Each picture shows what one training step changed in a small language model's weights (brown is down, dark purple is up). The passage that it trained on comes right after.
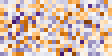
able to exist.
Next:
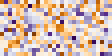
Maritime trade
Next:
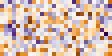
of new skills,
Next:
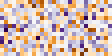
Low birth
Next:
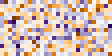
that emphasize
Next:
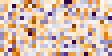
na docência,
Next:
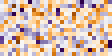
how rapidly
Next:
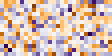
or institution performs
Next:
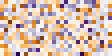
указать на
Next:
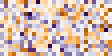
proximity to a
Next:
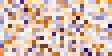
Proprietary Test
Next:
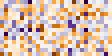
синяки на
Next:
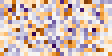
by applying these
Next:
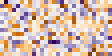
principales retos
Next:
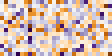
academic writing
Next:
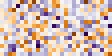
VExUS score
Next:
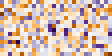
cota de
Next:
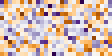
on adjacent
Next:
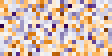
Physique, on
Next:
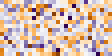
prática no
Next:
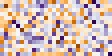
pixel away
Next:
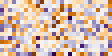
\theta +
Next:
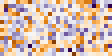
important to foster
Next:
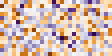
- ² National
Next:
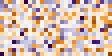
I would like to
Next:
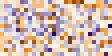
main knowledge and skills
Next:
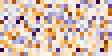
em vê-la
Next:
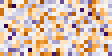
was used to measure the
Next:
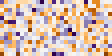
para a adoção
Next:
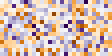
asos sifatida
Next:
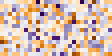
de femmes ont
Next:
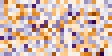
all eligible
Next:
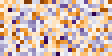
Example of
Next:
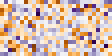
música que
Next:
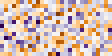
& Richard
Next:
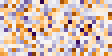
Critical Data
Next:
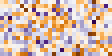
the houses with
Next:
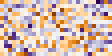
los educandos,
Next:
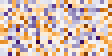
logistiques et
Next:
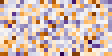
de instalações
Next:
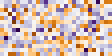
влияние на
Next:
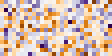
I, II,
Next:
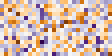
[9]. In this
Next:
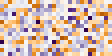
die wesentlich für
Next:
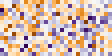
rock mass have
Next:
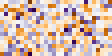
room time,
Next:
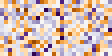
yana bir muhim
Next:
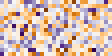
different elements to
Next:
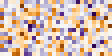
„Getting to
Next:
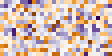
of the right
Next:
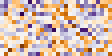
to the event. In
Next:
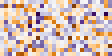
de expressão para
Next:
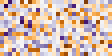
contrast, most
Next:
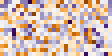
of the adaptation
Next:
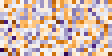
argumentan o
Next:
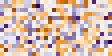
To compare The
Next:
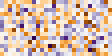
nearness to
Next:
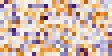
challenges, the operational
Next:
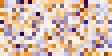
gesamt und
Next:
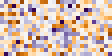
de formarum
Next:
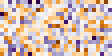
of any country,
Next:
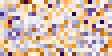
cases. Molar
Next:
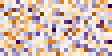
foram elaboradas
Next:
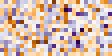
Cont. Figure
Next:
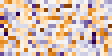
работы В.
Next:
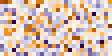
funds and level of
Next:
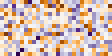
este proyecto
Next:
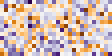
this matter, many
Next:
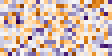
do IFAL].
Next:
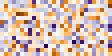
mm) t is
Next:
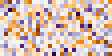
ефективно за
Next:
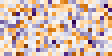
average recovery was
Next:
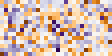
of nitrite
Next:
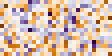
crucial, especialmente
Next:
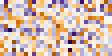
and voltage
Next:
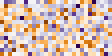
Archives -
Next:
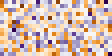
instruções para a
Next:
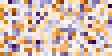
score meant more
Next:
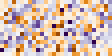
associazioni ed
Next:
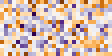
Dr. J.
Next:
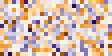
eventually demolished
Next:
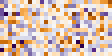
por estarem de
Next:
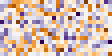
The conveyor
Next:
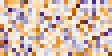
(p value =
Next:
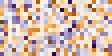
mais particularmente (na
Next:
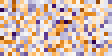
omillari –
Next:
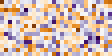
The parallel was
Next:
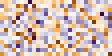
settings, the
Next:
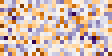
propuestos en
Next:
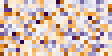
on Composites of
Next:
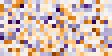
diets by these
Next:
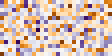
it has been recently
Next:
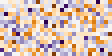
durch R2
